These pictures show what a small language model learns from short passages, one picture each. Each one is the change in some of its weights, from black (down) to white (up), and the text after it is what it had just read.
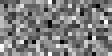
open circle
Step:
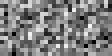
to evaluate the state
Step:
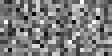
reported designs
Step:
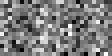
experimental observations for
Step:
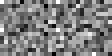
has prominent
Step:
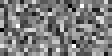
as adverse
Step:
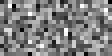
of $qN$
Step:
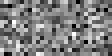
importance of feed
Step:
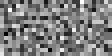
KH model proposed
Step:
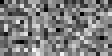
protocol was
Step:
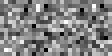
problems. - It
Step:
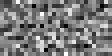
transition occurs
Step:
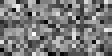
equation represented by the
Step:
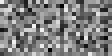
at the converter
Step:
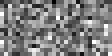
that we choose
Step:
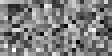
by some authors
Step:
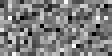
From the above
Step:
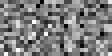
mooring front
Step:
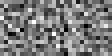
power series of
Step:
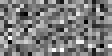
can be calculated from
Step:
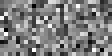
the light elements
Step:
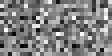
distribution $S$.
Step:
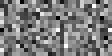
dynamics as the
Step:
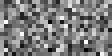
perform this integral,
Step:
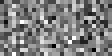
1. To assess
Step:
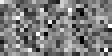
genes. This
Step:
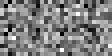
GBV at
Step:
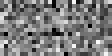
partition function
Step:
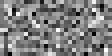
vocals and
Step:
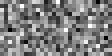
the lack of
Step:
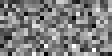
There was no use
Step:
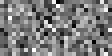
colourspace allow the
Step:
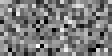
widely used
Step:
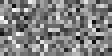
analytically compute
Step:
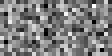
the world. The
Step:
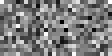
Chen LM,
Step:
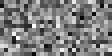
network, reflecting
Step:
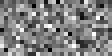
band power, particularly
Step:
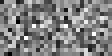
unit area.
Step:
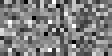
as contentious
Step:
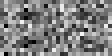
on performance. These studies
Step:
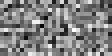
one readily
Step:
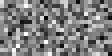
of variance so
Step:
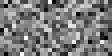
while a match
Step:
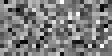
makes humans
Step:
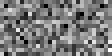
fluctuations will
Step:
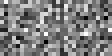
to the background
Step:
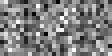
development. The paper also
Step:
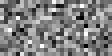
spectra of the
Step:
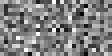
is balance in
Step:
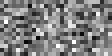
a sample's physical
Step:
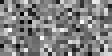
This rotating wave
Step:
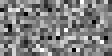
held responsible are
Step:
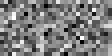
decay modes are
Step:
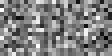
of the kinetic
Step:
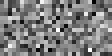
flight measurements of
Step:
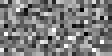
and enables *in
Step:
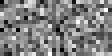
unless otherwise
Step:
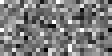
on agriculture
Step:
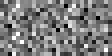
by applying standard
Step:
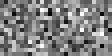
of staffing
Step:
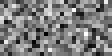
could be trapped
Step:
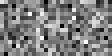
subset of important conditions
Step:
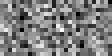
method of superfield
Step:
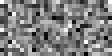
Equations of
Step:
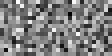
presentation, we
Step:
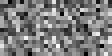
system power model was also
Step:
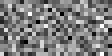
is a relic of
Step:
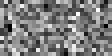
one session a
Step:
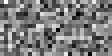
technology is the
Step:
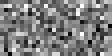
free radical
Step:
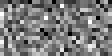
it was found that
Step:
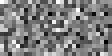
failure scenarios
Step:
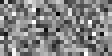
age group.
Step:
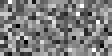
are too few
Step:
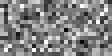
the literature to
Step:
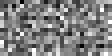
model we will analyze
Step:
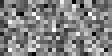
promised -
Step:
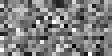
now solve
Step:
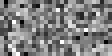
a random
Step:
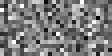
reported the calculation
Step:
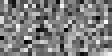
pulse rate are
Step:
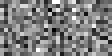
further in the event
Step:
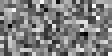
the receiver.
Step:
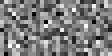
star. As in any
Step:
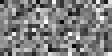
magnetic twisting
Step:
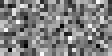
methodology might
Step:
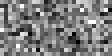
the programming
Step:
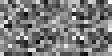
models are available, the
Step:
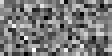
actions were taken
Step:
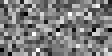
is determined by
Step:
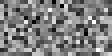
Whilst this
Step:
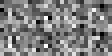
concept – it
